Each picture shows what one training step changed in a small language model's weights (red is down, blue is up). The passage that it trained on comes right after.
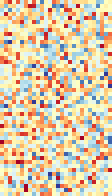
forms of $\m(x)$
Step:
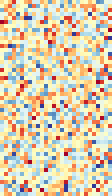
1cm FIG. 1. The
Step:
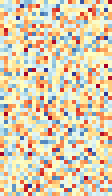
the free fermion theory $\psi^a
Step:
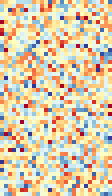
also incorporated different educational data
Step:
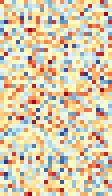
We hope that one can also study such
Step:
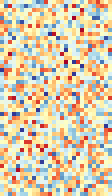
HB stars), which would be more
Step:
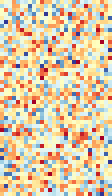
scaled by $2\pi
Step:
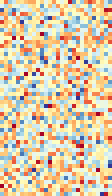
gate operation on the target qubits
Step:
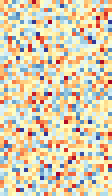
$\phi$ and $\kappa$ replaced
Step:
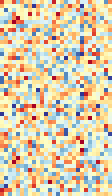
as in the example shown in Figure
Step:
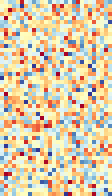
temperature critical exponent $1/\nu
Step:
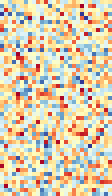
weak and strong SOI regime.
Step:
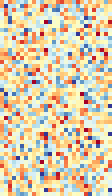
across regions. More importantly, as the
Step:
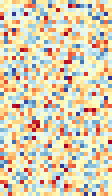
in the FHP III lattice
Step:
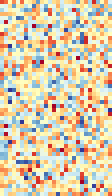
on the impact of LLM on
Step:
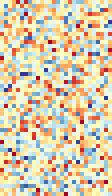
not to lose the information about the combination
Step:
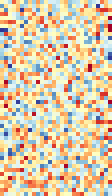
combines competitive answer
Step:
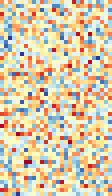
batch size of 128. We employ
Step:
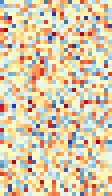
2, the vacuum state of the lattice gauge
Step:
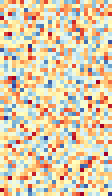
scales, may be smaller than if one would
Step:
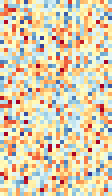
unclear how the trainability of
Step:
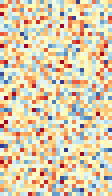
density of the internal angular momentum of the
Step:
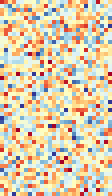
The misclassification rate reduces to
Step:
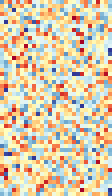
imputation. For the variance of
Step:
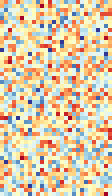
addition to spin, phase, or gauge
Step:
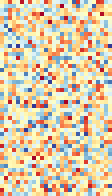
between $-1\degr$ and
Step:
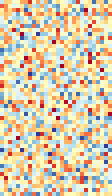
the same sample that is being measured, which
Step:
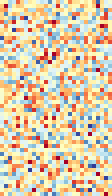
well as its interplay with the geometry of
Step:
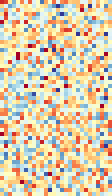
\end{itemize} To maintain
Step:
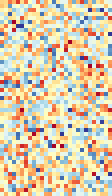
mas factualmente incorreta
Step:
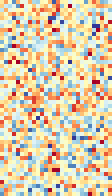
well-known, e.g.,
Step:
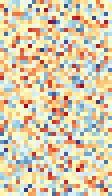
behavior of the Dirac CP phase
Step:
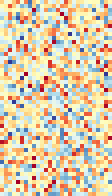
of Schr\"odinger-type equations
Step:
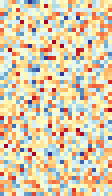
influence trajectories constructed during
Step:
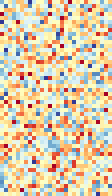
character ${\mathbb M}$, analogous to the
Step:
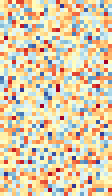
our structures. Note that $c\approx
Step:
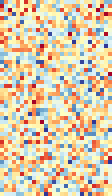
By labeling a handful of those
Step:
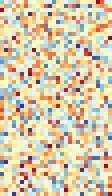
HPC facility, one may still compute
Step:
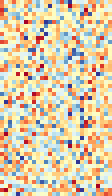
and the redaction itself is
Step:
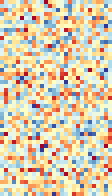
form dual to the NS embedding
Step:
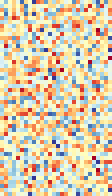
processes. \end{itemize} By the
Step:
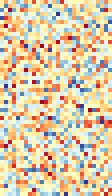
filters meant to even the intensity between
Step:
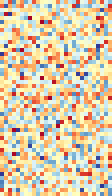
show qualitative behaviour.
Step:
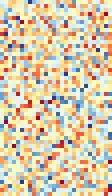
limit. Next, we constructed the
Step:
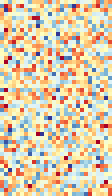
M31 are found up to a distance of
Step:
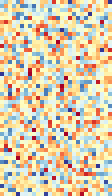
at Washington University in St.
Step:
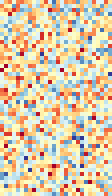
respect to the excitation energy of the intermediate
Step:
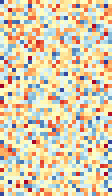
{author} {\bibinfo {author}
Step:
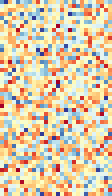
offbu | creca |
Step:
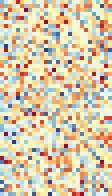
the Loschmidt echo
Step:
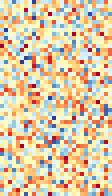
Confident''. Taking into
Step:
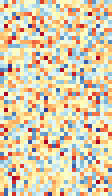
velocity changes less than without. However, for
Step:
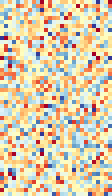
dx_{loc} \qquad
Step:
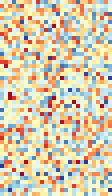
the assumption that this contribution is factorized in
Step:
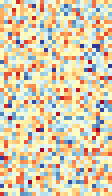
vast and intricate data
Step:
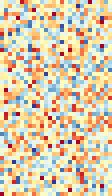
soft particles are completely external to the hard
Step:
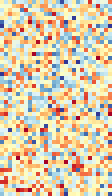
value of $Q^2$ is calculated
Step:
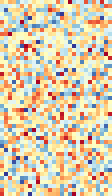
is admissible. Moreover, there
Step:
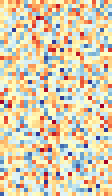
aluminosilicate glasses
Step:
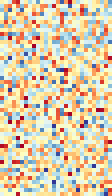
and (f) show the measured
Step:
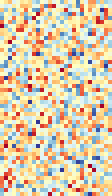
optical lattices, the large spin manifold
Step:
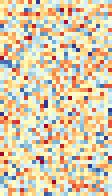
radius can then be extracted as output.
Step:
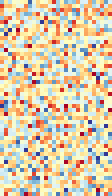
up to 0.5\% instrumental
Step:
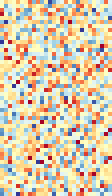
For estimating a parametric model based
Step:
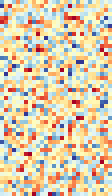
survive in infinite number when
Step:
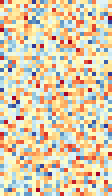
matching for a waveguide
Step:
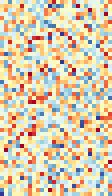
$ts$, where $L$ is the
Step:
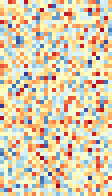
neighbors 1 (a), 2
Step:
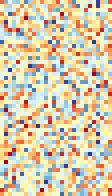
production. } \hypersetup{%
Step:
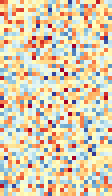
$\mathcal{H}$. The origin state of
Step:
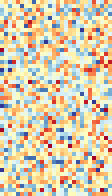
repairs} that change
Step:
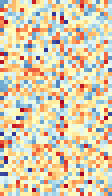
term in the above equation is related to the
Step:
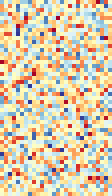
allows obtaining the ceramic
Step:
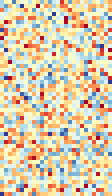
We have checked that this feature holds
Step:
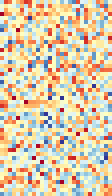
columns denote respectively cases where all carbon
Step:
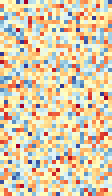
that the the four-pion correlation functions
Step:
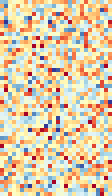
from the excited state $\left|
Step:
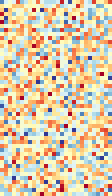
For interesting discussions we are grateful
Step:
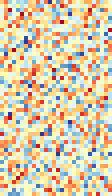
is expressed in meV, k in
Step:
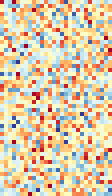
forward peaks at $\phi =\pm
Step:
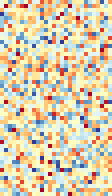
decision-making and system
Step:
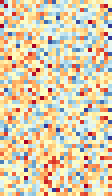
Fig.~\ref{Fig:3}, but
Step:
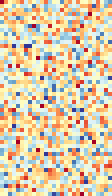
of information on the devices and often
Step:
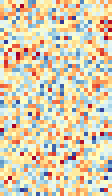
discussions with Vratislav
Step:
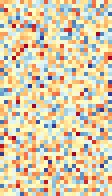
the optimal cost when using the initial
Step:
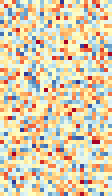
his comments on an earlier
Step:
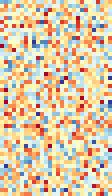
complex molecular ensembles in chemical and
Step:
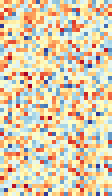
representation learning phase and the detection phase as
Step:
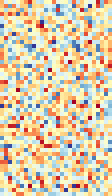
\ee where $p_+$ is
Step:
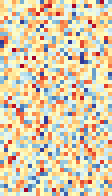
SmS. The present total energy calculations
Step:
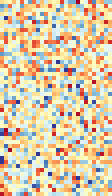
curve. Although all the observational data
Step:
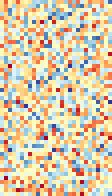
fidelity of the communication
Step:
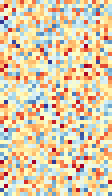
halo. The investigation of the
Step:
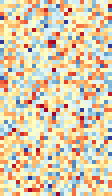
quintessence-like values of
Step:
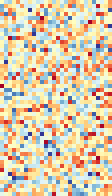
coldmass level. Figure 5:
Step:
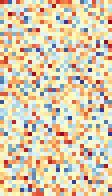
therein) and 3C~273
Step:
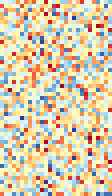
then both $a-b$ and
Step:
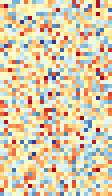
alpha1} \end{equation}
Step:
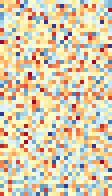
radial deconfinement created
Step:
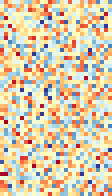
the complex processes in LIRGs.
